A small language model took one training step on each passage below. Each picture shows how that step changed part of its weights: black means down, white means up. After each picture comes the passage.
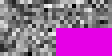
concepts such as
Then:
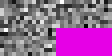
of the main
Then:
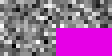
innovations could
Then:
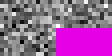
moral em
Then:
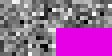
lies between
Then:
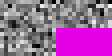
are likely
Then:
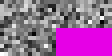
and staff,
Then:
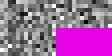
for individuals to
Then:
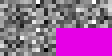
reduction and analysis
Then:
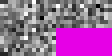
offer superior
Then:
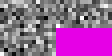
collection efficiency due
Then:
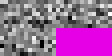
in allen
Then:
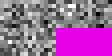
by the vertical
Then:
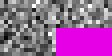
\item At the
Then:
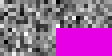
dependerá de
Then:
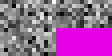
ROMAN to
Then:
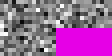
un estudio que
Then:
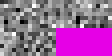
lo que limita
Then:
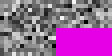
networks, we
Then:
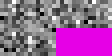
The study began
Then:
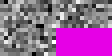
accounting in
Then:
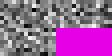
cloud may
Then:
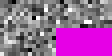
idle (Figure
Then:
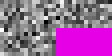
and evaluating
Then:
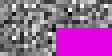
data is distributed
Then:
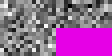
a major component,
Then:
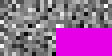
dans des contextes
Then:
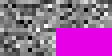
reasons. The
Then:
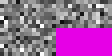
is a huge
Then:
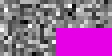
moving in
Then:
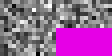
adil bir
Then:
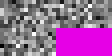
of the log
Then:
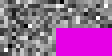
value of El
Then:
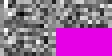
for implementation,
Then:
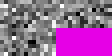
1) but our
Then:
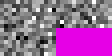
muhim rol
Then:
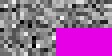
such constraint
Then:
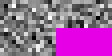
present first the results
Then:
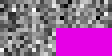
a whole.
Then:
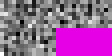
но в
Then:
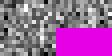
and H.
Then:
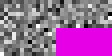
Interferes As
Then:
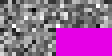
avoid cost
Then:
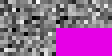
This problem was
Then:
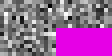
description, a
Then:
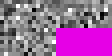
DR3 with
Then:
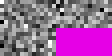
bridge the
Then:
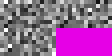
been shown to
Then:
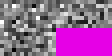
extensive knowledge
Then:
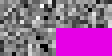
correspondence between
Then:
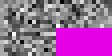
while others
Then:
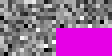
statistical and
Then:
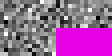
além das
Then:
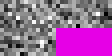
the number of samples
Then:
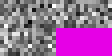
to any vertex
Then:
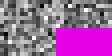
depends on the
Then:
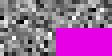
MPa without
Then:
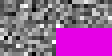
plays in the
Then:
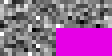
que, por
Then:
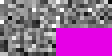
sterile test
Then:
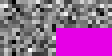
in countries with weak
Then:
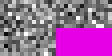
the required data.
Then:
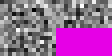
method applicable to
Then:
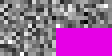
genotype with
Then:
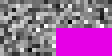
They will be
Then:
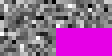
company initiated
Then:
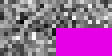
the default
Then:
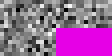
Viewing die
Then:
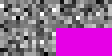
\\ \hline
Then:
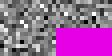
regime considered in
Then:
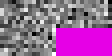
of affiliated
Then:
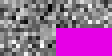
the Bible where
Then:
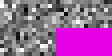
kelishi va
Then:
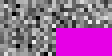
the planning
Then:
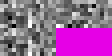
total amplitude after
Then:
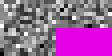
essential in
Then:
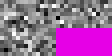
can be linearly
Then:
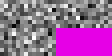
at the higher
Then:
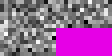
attribute that
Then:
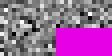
droit à
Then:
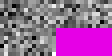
with distilled
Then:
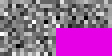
since it includes
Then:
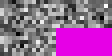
of community
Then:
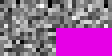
match the
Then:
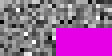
galaxies has a
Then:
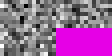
administrativ și
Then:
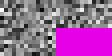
of Research on the
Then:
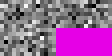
efficiency and environmental
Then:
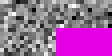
auction system
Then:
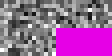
expected to stop
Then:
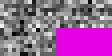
на решения
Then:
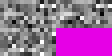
can have different values
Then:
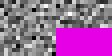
finding algorithm.
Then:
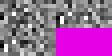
requieran en
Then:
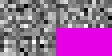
indeed what we
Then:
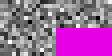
information about the
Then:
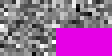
detected in the
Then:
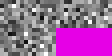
a wide range
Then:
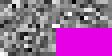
tratadas as
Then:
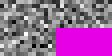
will involve
